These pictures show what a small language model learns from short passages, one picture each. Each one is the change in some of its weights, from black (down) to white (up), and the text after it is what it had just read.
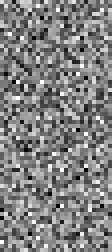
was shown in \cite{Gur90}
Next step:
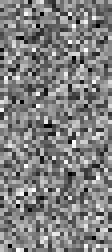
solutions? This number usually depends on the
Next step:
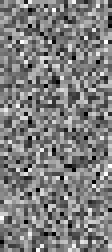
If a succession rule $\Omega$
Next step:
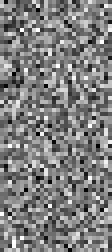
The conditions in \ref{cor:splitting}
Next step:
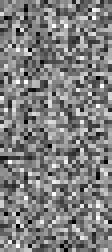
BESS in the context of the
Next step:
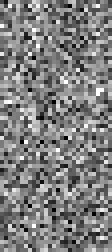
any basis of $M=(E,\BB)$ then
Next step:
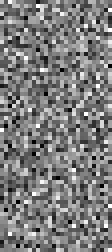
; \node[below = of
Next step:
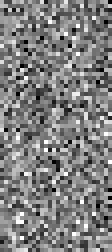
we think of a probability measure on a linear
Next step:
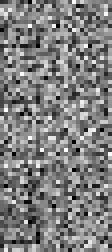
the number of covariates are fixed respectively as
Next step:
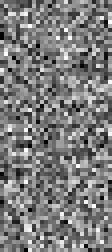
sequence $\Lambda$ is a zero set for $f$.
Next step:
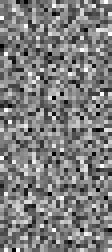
\linenumber{07:} {\bf
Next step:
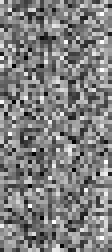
(This is also the reason why we do
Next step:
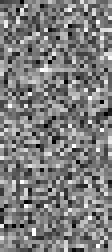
be the conformal metric in $\M,$ hence
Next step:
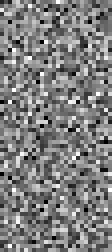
over the primitive residue classes
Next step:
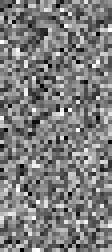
interiors of its edges. Those
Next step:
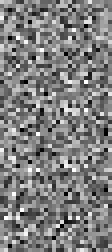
the regular $N$-gon. Connecting
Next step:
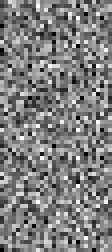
that $r \gequ \ell(\la)$.
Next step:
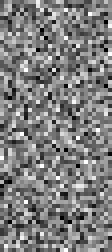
$D$ of cardinality $\aleph
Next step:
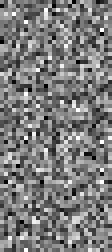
\circ \lambda^\star$ is the identity.
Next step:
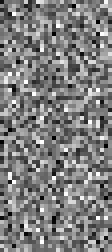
Corollary~\ref{cor} below.)
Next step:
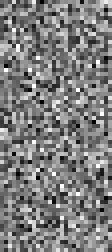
When $X$ is a manifold, the two
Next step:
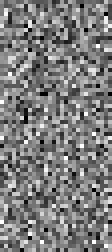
wants to respond by playing in
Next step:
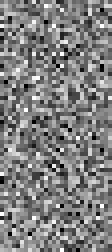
paper \cite{VV2012} presents
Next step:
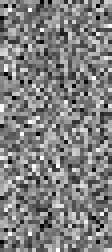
continuous, convex, increasing function
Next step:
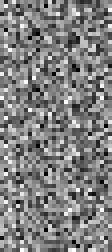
\eps \right\} \right| \geq
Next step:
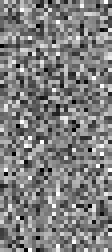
convex, we infer, replacing
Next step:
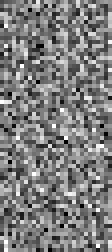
denote by $\clip(U)$ the {\it space
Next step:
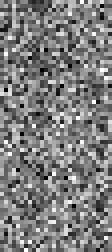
ask: what can we say for such a
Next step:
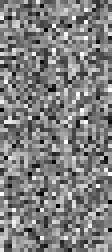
and CDF of the RV $x$. Let
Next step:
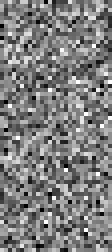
data points of dimension $D$ to the lower
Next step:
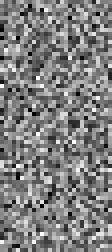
distance functions are geodesically
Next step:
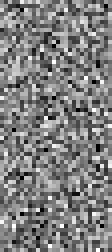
b\leq c.$ Consider the six edges
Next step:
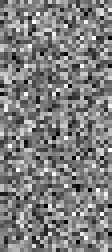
polynomial $D(z_1, \ldots,
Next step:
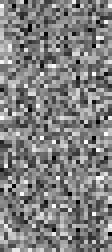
Dehn twists associated to
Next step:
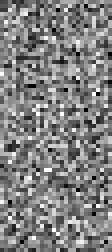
$n\ge 1$ such that all these
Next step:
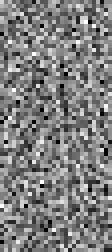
Lie algebroids \mf
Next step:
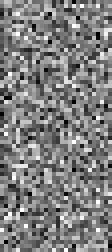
the case of Calabi-Yau
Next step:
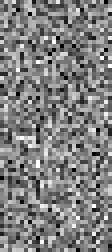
zero if and only if $P_{ij}=\frac
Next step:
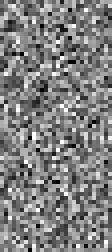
of the equation \eqref{23}. Introduce
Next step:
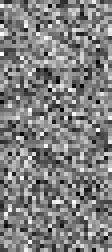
Preliminaries} Some definitions
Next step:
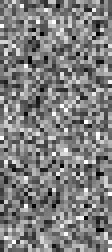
of $G$ is a TI-subgroup or
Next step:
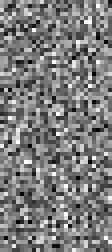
alternatives.\ The problem of
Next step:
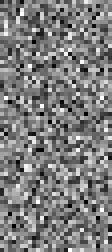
be a local ring obtained from $R$ by a
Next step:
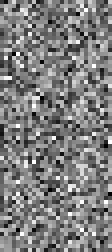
\end{lem} \begin{prf*} We
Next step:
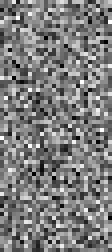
steeper than HQ slope, and
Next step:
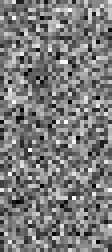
that can emerge or disappear from
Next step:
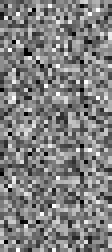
Exploring determinants of
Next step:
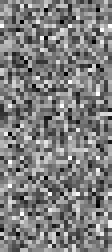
a \frg\ defined at $a$. \bb
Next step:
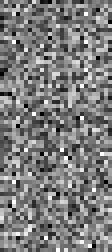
et telle que, si
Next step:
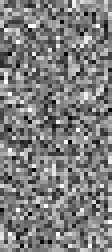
function $\omega(u)$ then appears
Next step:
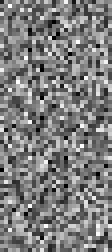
from the corresponding result for a group of type
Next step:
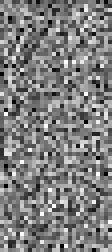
represents the smallest possible size of
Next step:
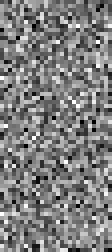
derivative operator, $d^*$ be a
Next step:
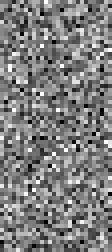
\vskip 5mm \noindent{\bf Proof of
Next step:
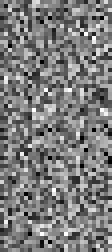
and as before we formulate a time
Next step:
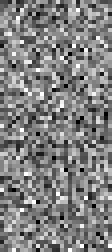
let $\mu$ be a probability distribution on
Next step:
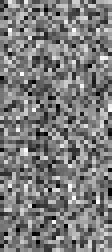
proposed setting when an exact solver is used to
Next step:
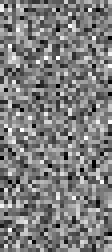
properties (permittivity, permeability,
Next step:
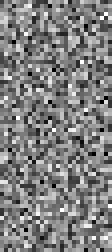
help to compute the higher
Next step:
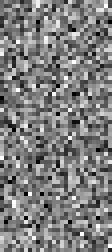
(incomplete) elliptic integral of
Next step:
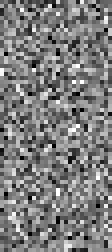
inductive hypothesis yields the
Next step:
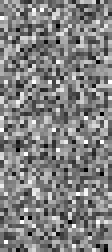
consider the case where $\Gamma \alpha$ equals $\{
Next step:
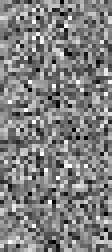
$Y$ satisfy Condition (1) then $X
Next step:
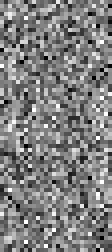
(As the above induction step we may just
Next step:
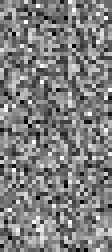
rather than to $\pp$ (cf.
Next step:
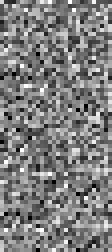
statement of the lemma. Similarly,
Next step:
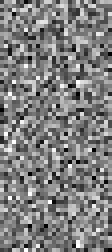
length $1$ is trivial, and given by
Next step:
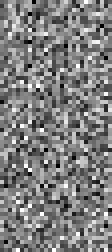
only moving branch point of the covering,
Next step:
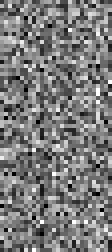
operators, it turns out that it is
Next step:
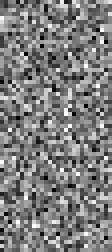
\to 1$ for a sequence of sets
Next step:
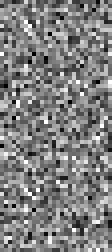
W^{2,\delta}_A$ is also a
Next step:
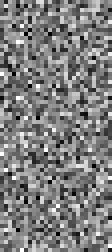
(u \circ f)$. This does not depend on the
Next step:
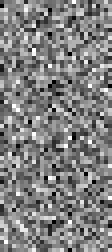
\eqref{eq:mmi-gi} since
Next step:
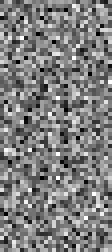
of possible chemical conditions during the
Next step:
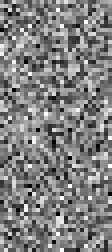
Q'$ as in Lemma \ref{injective
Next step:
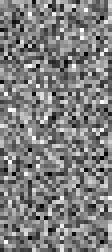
as $N\rightarrow\infty$. Thus, $$
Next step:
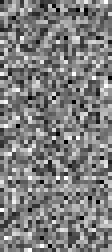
are connected with an element that has a different index.
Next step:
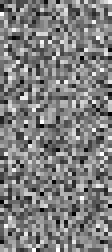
can decrease the objective function value by
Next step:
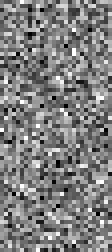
and \cite{LMT}. As observed by
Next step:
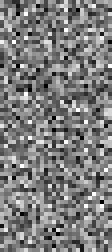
point $\tau \notin \N$ is a
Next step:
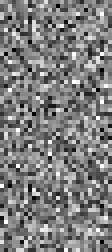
following result. \begin{corollary}
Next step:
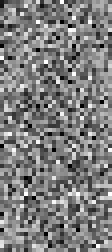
the whole $\Omega$ to each layer.
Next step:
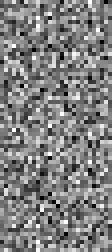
of $T$. \begin{remark}\normalfont
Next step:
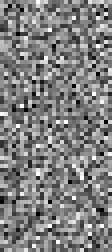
r\left( \delta _{\epsilon}
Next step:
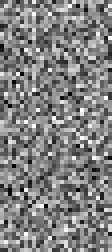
\nl \bf More properties when there is a
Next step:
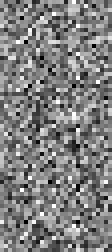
stock markets to change
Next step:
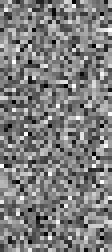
This can be partially attributed to the
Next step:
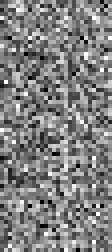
by $(i,\sigma(i))$ and the
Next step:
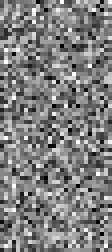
$k_{a3}$, which occurs in
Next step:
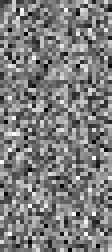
any $x,z\in X$, and any
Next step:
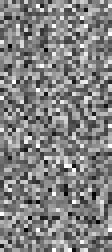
{\LARGE\bf of an
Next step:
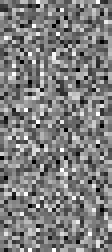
Definition 2.1.1.\\ \noindent
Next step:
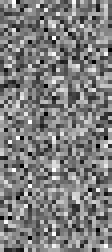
The performance of the integrated
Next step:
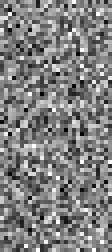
notions of ultrafilters and
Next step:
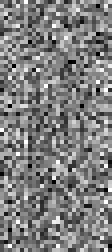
We also show that the solution set of this class of
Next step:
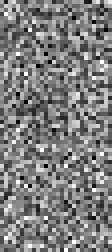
expected a much stronger
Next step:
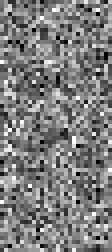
AVs in intersections, various solutions have
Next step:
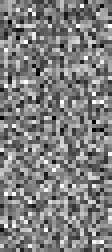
$\ell^2$ if and only if
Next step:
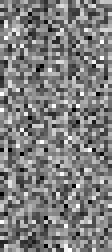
to $k=N-1$ and using the
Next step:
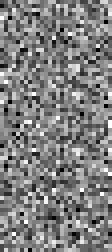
0.7962$. Computing the
